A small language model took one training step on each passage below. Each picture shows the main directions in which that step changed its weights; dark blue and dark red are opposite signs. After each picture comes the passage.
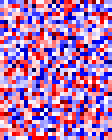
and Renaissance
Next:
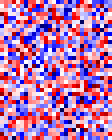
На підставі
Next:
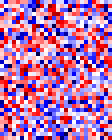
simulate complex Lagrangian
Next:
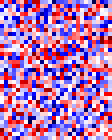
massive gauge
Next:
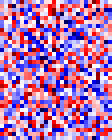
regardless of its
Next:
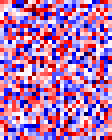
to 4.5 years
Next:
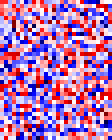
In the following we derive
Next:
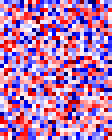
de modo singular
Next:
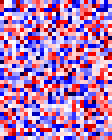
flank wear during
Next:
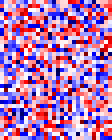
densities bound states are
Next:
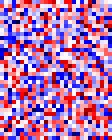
the same fashion.
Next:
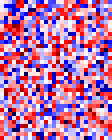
in the system. The values
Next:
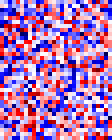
the gap between scientific
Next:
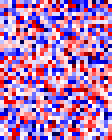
a grid partition.
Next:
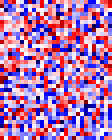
the United Nations
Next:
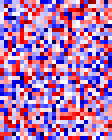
upper bound on the
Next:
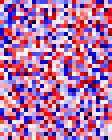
discrete sampling
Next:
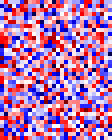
moderate resistance to
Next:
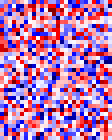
at 4 °C
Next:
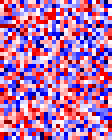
area for the designed
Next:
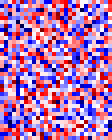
elsewhere within the
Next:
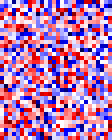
are relevant for the case of
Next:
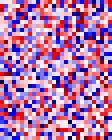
Termiz davlat
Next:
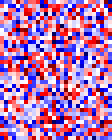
dominated by local effects.
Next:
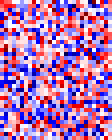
French School of
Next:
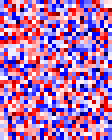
san’at bilan
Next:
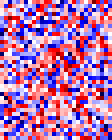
Modèle à
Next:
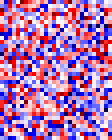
internal degrees
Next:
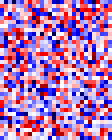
investigación no solo
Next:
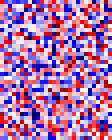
uning tarkibiy
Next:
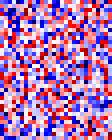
yangilab borish
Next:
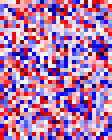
as it does in the limit
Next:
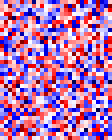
concrete specimens.
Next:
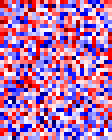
of some of the absorbers
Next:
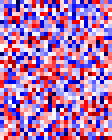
inguinales se
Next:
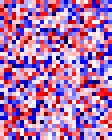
great way to reward
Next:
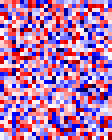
тобто там,
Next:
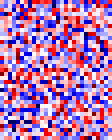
lead to drastically reduced
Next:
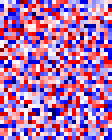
All results of our method
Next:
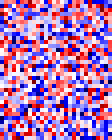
из трех
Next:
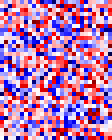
observed. Phenomenological
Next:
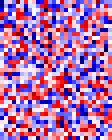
also be generalized to
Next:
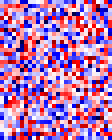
due immagini dal
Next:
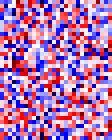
that were used in the
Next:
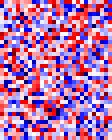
contingenciamentos da
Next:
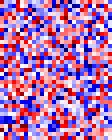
vacuum is
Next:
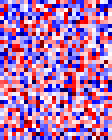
як свідчення
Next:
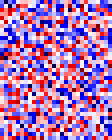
the principals often used the
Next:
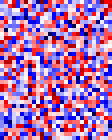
main hypothesis of the
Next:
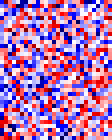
and an Oracle layer
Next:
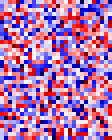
qui pique.
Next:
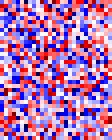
phase PHSD is
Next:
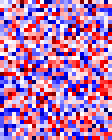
by ethnicity
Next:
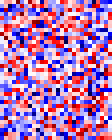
project and it is a
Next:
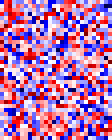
for “hysteresis
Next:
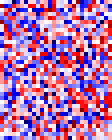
de cointegración
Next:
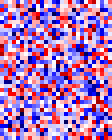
it finally settled
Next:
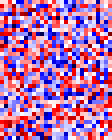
incorporate the
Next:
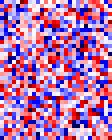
digitais para
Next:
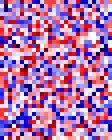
region isolates the
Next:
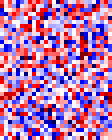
to bypass the various
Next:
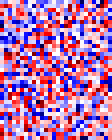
the interim analysis by
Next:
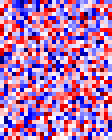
between the C- and
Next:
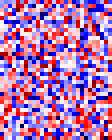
qualidade na família
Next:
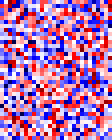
wars in Gaza
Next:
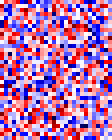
these women express some of
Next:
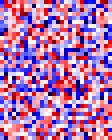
las empresas del sector
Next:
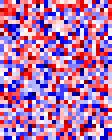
the design sciences: the
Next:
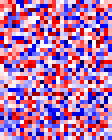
in both traditional and
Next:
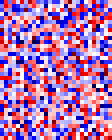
Dobrova NAN
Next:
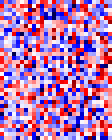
{author} {\bibfnamefont
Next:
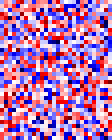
but hasn’t the
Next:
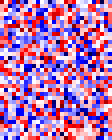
system design costs.
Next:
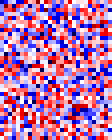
dependencies among components and
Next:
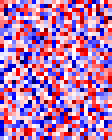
to be played by
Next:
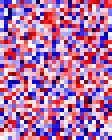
mothers belonged
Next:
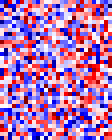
*Proceedings on
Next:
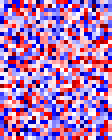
and Application at
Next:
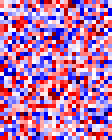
precise form of the large
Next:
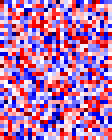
closure operator.
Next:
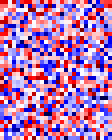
of new products and
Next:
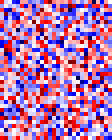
developing kids.
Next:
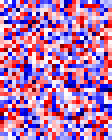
antitezasi bilan bir
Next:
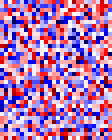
but non-zero
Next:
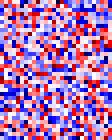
the rhizosphere
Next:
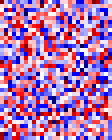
opposite limit, including
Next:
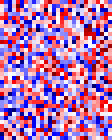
Noticeably, these
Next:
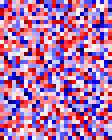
comprehensive set
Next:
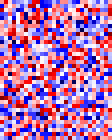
salt began to
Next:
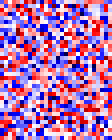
that for any fixed pure
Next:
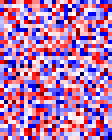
QSOs. As
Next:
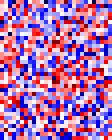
Management Research Conference,
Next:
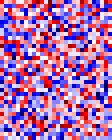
be likely to stay
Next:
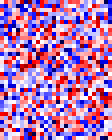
observation sheets and teacher
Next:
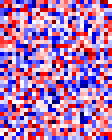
more than 60 research
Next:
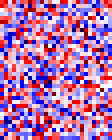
of the lack of
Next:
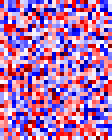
by out diffusion of
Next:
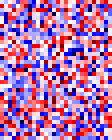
к созданию
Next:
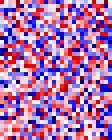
the Federal
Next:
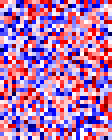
of “unity integrating
